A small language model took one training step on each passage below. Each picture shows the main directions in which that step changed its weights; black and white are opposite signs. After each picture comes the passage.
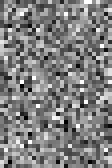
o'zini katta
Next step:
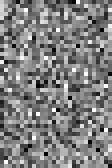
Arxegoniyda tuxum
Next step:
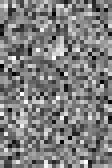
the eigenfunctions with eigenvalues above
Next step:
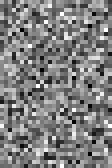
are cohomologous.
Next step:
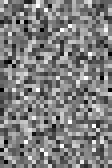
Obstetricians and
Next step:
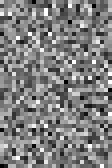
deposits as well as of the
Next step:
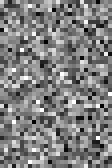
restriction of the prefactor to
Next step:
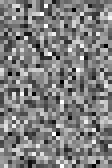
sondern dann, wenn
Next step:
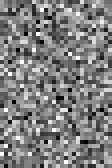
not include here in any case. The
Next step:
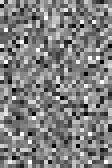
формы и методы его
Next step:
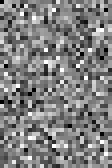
когда вышла
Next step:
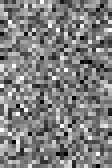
$G$, then $K$ is
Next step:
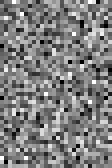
sexistas limitam suas
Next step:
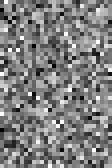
of $T$ is assigned a
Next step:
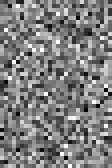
2Q Pauli error &
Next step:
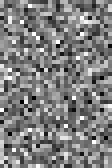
measured W parameter is characteristic of the solar
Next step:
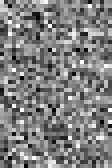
the $F$ flexion.
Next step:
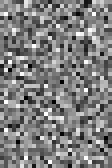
del curso fluvial por su
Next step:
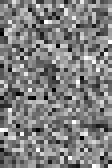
for the topological abelian group obtained in this
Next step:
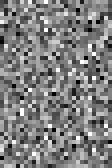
\end{align} The quadratic function
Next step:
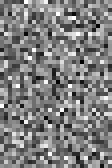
Pauli, and Salam, to
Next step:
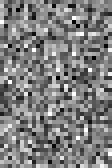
convex set. That is, if
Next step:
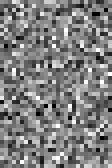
por longo período no
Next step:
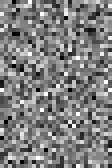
central density ($7.5 \times
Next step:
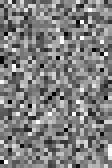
if the vacuum pressure is negative
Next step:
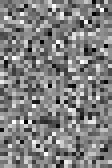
a su vez, son menos
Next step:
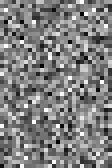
atrofdagilar bilan
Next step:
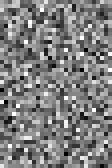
the first part of the Theorem is
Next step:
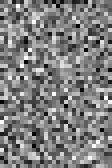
and objectives on transference of
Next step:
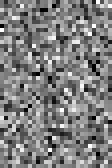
Features Are Most
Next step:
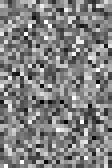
in the O-RAN architecture
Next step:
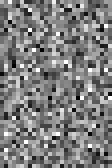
and $\alpha(ab,c)
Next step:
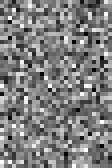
tizimlariga qaraganda
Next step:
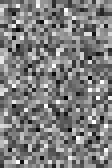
the resulting partition $\mathcal{C}$
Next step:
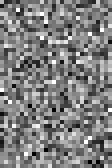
хос психологик
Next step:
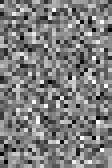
и которые вместе с
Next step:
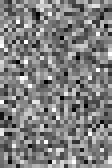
X$ has zero self-intersection
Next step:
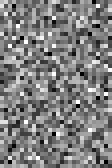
Qabul qilindi:
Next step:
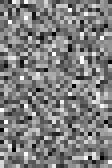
and only if they share a
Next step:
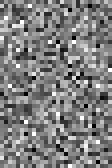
two peaks were found, and they
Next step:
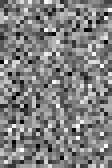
\eean \end{enumerate}
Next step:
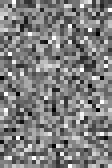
hissi ham beqiyos.
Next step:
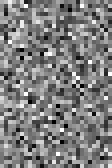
than 10 ps and muons and
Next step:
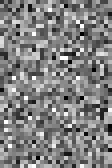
canonical embedding. Then using Lemma
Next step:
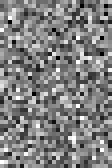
que abordaram diretamente
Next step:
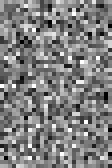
well-known such approximations in risk
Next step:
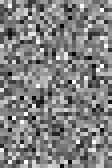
single node with 8 ranks.
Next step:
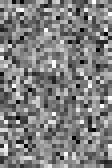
a prevenção. VI
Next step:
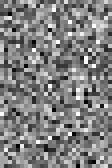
os hospitais,
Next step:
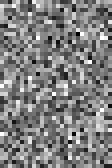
the case $g=1$. Let
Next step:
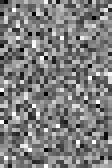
relying instead only on a weaker
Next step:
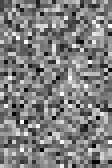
korporativ naf
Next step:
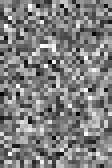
for every $\delta>0$ there
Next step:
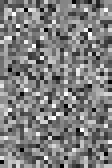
n \sigma v \rangle & =
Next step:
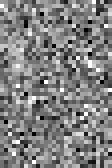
current price level, aligning
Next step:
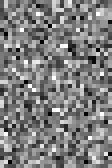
to $O(1)$ parameters,
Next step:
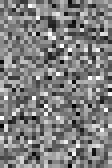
3.18$$ induced by the inclusion
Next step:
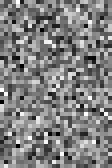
for delay problems first introduced in
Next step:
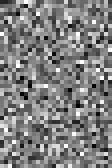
substrate and keep it free
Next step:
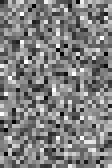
step $m$, \item
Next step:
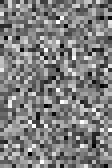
\caption{Evolution of
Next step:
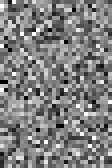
by the number of points in the lead
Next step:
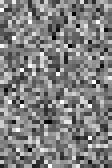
our probe is only sensitive to the
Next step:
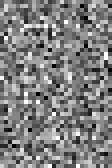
euclidean distance matrices. \newblock
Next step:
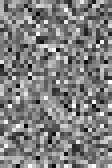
An important example for $A$ is
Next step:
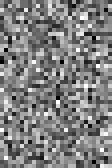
implies pointwise convergence, fix a
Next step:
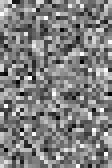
o incentivo da investigação das
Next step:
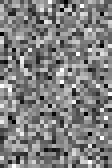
We follow the definition given by
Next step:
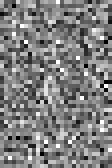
“Qori Niyoziy
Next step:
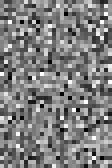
AYBE, we get a
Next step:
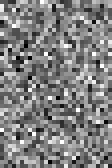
$D$ be an object of
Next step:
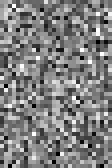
jalb etish,
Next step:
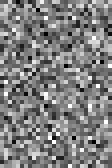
aspecto da documentação ou
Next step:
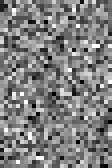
is our configuration with the compilers
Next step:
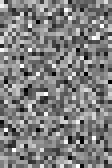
the high imbalance in our
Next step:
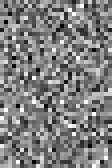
present work, we do not compute optical
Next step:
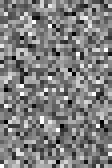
firmes 35 *) para
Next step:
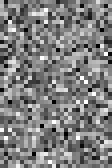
патология билан
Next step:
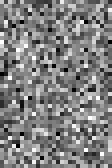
$\ha\subseteq U$, then
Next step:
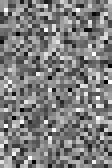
\end{center} \smallskip
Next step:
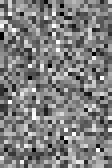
be made into a graded
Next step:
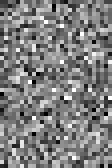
Asymptotically liberating sequences of
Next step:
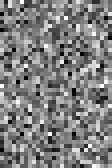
momentum is given by $\d
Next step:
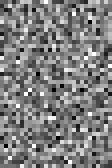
\cite{behera}. The
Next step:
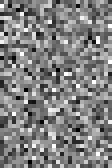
be much more readily identifiable
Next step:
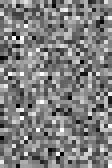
нашем случае мы
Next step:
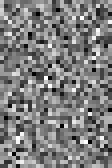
sum is over $Q = P$
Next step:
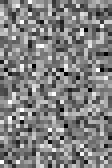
$\beta = 1-\delta$ with
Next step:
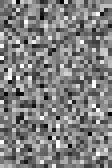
introductions aux approches
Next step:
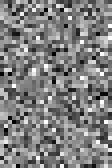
expressing one of the highest oder partial
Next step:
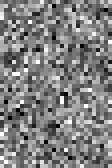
32 states $i$ were assigned
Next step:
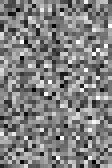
be very interesting to find sufficient conditions of
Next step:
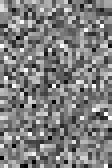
the event of issue closure,
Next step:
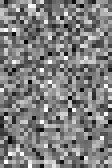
Аванта. Посев
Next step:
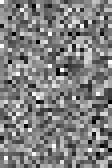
nella camera degli
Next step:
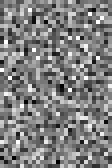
III—IV asrlariga
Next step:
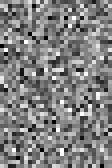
neglected to address the most basic
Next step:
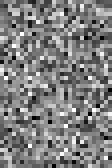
the model. It is linear in
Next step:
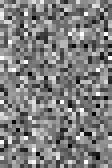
<X$ and the trivial bound to
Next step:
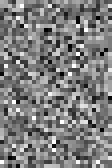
these networks have migrated from
